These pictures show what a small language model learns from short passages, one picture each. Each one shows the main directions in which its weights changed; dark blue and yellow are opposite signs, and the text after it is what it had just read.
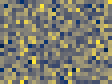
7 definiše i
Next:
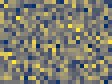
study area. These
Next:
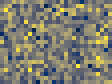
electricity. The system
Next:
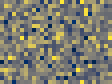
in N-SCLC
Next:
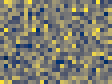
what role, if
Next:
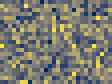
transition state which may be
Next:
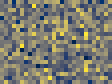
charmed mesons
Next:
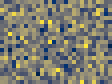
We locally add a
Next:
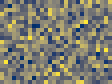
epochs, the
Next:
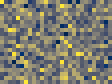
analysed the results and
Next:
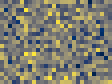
ability of students to use
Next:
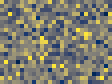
factors are greater than
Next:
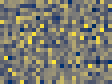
was examined. The system used
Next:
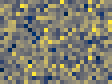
the instances of the
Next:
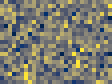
approach, I propose that an
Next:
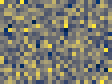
One might expect
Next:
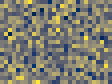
te passen. Dat
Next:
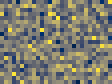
infection. In the dry
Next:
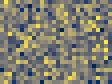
QR \cap MN$,
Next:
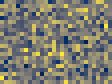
Results at Half
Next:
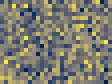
likelihood each
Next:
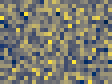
Proposition 2 is
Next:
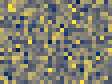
selected colleges in
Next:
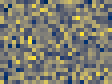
with a scattering
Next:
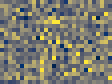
of Health and Human
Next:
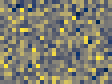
exibidas. 2.
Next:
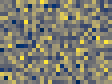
oscillations in the
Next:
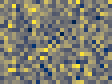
kinetic part of the
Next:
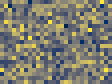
in a single-mode
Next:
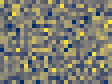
theory& &surface
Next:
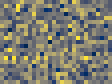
by ultrasound and
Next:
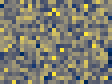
value would be larger by
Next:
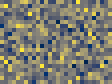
mit Daten von
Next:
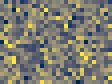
stage of cervical
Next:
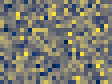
la femme dans
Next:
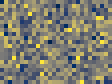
kinematic parameters and
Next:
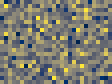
be carried out by
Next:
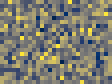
should also implement the goals
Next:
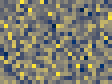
respectively, assuming the present
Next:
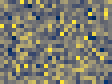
(yogic practices
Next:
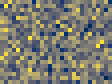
and monitoring technologies
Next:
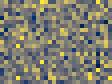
derived after fitting
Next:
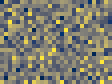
corresponds to the average
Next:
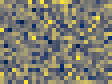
field extrapolation of
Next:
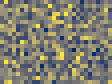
The exchange of data
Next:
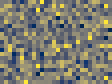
served in high positions
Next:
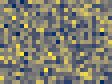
grey, lighter
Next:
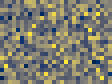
performances. It also
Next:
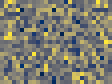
a loop delay of
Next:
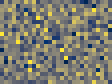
would have been practically
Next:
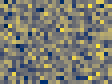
to gluon emissions
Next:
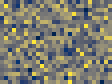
be a continuous
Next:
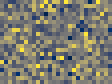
professores nesse
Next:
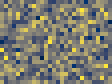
j \neq i}^N
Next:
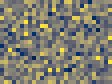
very long time to make a
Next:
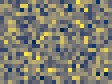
the direction of spin
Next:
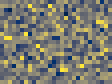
energy harvesting
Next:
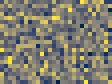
was followed by Apron
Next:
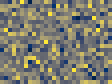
is a particular crossing of
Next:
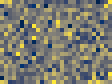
Requirements, and
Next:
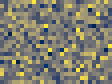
Mobeen, Dr.
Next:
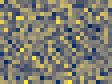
are not affected by the
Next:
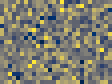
work. The article also
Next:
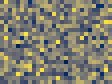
surfaces. The
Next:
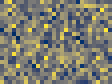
sawijining karya
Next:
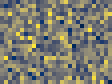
in which each manifold
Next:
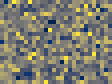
\varepsilon$, and is
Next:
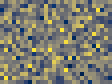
the VMGE in
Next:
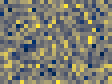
factor, which may lead to
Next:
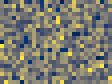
6 show the plots of
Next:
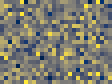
the opinions users
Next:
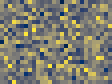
surgical setup.
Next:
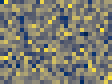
modelling of water
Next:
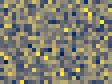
Sadock BJ,
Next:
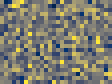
E). Right panels
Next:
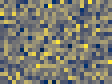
used to infer the presence
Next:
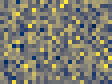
anak-anak usia
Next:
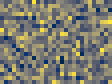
of the patients). -
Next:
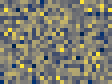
and polyphenols,
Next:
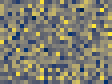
Figura 3. Figura
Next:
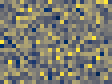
by the colors) in the
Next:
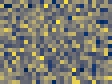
and disparity estimation.
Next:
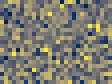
Tools. Still
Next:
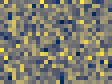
conducted to provide a
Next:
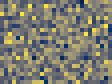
é compreendido como um
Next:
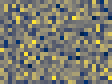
were checked for
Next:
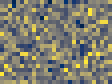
infinity, the proposed
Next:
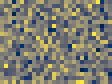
cause, their desire to
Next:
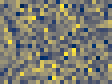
the ratio $\mu =
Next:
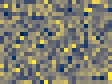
the wavefunction is
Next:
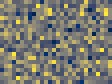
yondashuv asosida
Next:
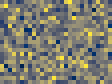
an important role in the
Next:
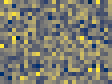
унинг танага
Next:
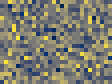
make project work and
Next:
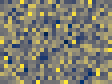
leading to the estimation of
